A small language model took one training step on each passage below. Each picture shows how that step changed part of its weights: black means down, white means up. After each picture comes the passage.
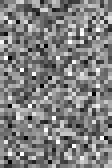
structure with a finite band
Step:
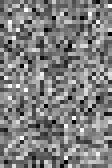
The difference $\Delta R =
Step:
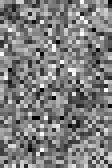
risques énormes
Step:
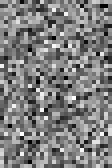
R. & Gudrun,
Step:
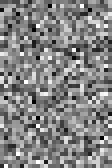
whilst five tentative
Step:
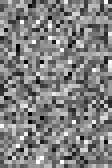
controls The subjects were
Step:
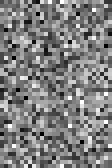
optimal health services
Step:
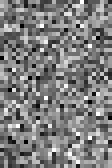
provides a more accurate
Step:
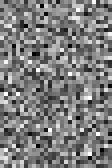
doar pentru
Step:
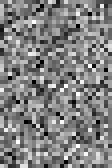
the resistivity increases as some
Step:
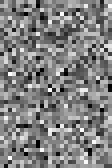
4DCT image
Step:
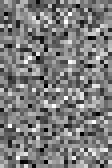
Separation (AU)
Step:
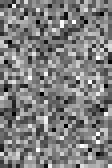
countries around the
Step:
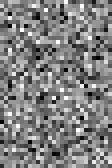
deduce the QD
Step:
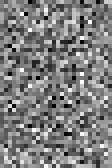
of Minor Fluvial
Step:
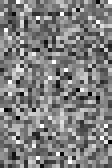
with \begin{equation*}
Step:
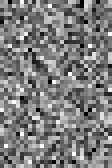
main axis. Panel
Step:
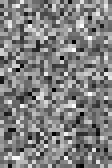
ⁱ Beck,
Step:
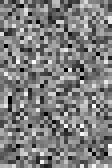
No Notes: On
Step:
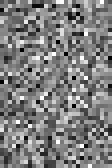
que a arquitetura
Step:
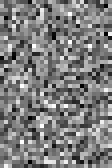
a juventude dos
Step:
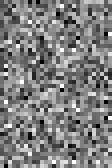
bo‘lish uchun
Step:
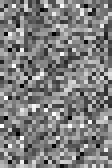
However, there was no significant
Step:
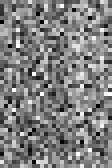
initial learning rate of
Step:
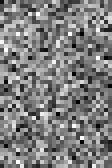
mundial que representa
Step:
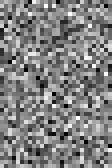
the edge relation represents a
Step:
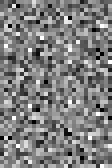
(Hire a car –
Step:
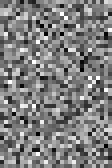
emf. In addition,
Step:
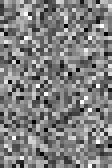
lens: a patch is
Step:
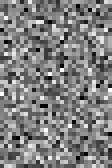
model, in order to describe the
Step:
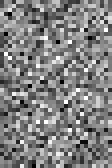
study the dynamics, the
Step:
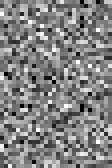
in toluene and 1.2
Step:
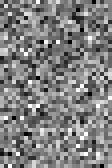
pages and other digital
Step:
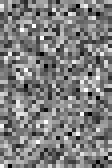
– fortune is
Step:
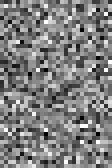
to defend against more
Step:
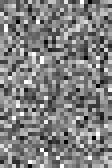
with a constant development of
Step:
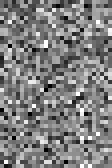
the course of 2018 and
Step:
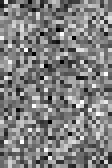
basis of effective action
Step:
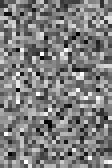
significance of the proposed
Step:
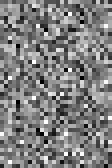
Neural Networks
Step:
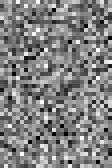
где $\varkappa
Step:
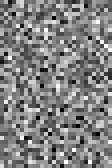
their wedge limit is the
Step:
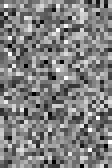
reorient transition;
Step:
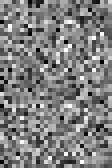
Epping, NSW
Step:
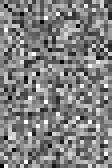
with zero extrinsic
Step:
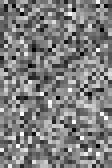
simple choice of DC
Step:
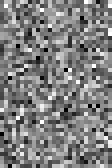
Industry, IT
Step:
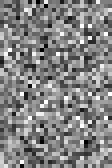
the independent sample was used
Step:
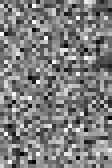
into two main categories:
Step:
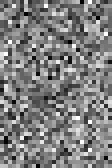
are not just noise, but
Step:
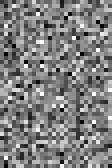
votre projet de
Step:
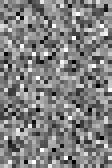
ajraladi. Ular
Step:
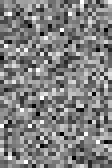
misol uchun
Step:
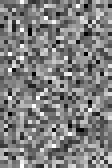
limpede în
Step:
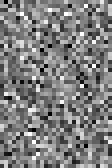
other project dissemination and
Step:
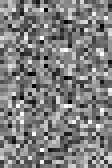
University of Madrid -
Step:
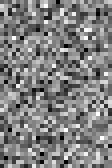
whereas the teachers'
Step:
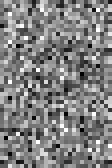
Congruenz der
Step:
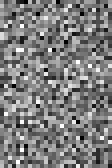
in this paper have been
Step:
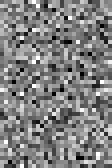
(after treating with
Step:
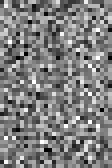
and with conservation of
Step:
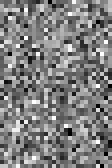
\begin{array}{cc} -
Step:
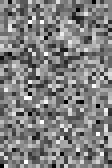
podría explicar por
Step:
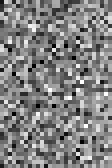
the optical path to
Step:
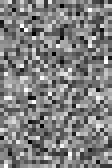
form $d$(field)
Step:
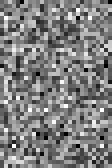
Moreover, there are a
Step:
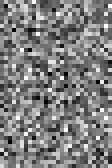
2021. We followed a
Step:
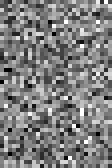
organization. Again,
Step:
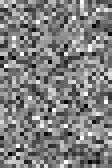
facilities. The Act
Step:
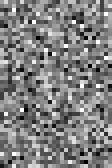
stop these incidents.
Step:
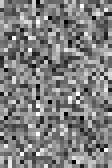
tutishi va
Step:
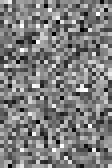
yield plant⁻¹
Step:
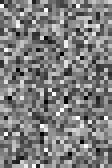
of the study are shown below:
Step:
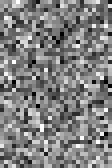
age. This death is
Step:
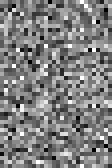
², Adeniyi
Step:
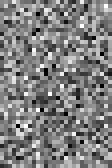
type-I metric is
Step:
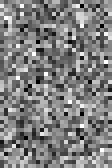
a persistent challenge
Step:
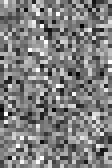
bias assessment The
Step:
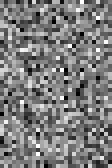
de protección
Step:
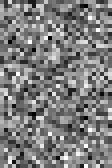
tous les 5 à 7
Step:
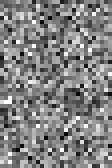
the project named
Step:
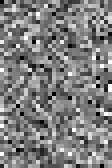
microscopic level in
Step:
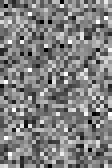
consumption. An ideal
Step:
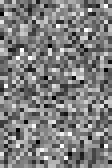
standards were run
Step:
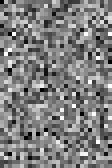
conducted a study to investigate
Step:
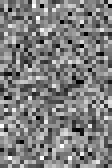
foizga yaqini
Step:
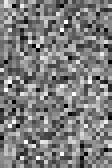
urticaria and
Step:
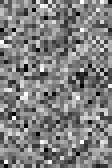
evolve for a total of
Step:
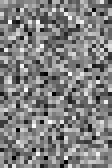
The later two methods could
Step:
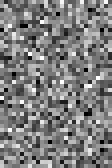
conceptual, dentro
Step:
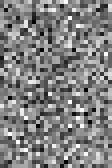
the symmetric part of the
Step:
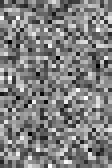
to increase the light
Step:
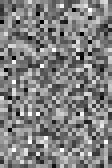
learning algorithm
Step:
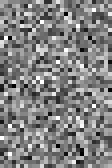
Iroda Saliyevna
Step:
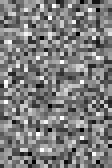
depend on $E_{\rm T}$
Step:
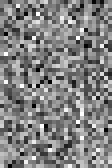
за обеспечением
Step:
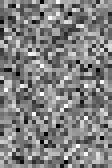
the growth of industry
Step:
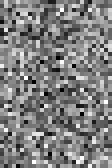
basis of the social order is
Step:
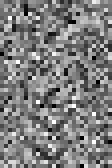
13. Human
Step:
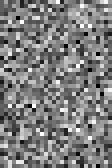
esse foi o grupo
